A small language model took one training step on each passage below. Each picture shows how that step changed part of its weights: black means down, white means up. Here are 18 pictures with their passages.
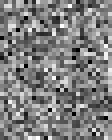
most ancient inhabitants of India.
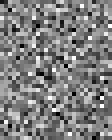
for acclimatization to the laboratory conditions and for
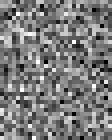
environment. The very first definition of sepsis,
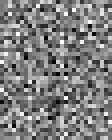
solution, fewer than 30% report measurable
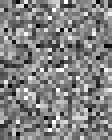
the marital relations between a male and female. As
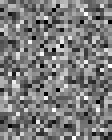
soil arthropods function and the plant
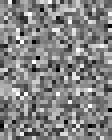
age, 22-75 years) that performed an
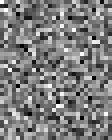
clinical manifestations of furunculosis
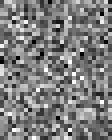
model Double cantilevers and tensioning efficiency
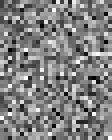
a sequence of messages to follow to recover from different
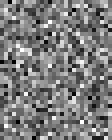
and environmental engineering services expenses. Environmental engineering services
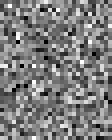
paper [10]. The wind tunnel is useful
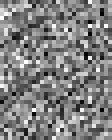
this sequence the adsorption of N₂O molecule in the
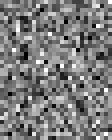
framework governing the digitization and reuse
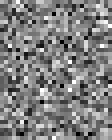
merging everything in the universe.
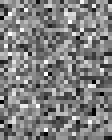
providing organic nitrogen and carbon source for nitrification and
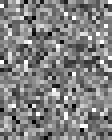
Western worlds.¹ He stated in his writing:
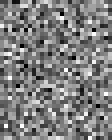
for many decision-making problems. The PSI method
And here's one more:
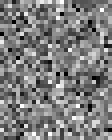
performance can deteriorate rapidly. If the user needs
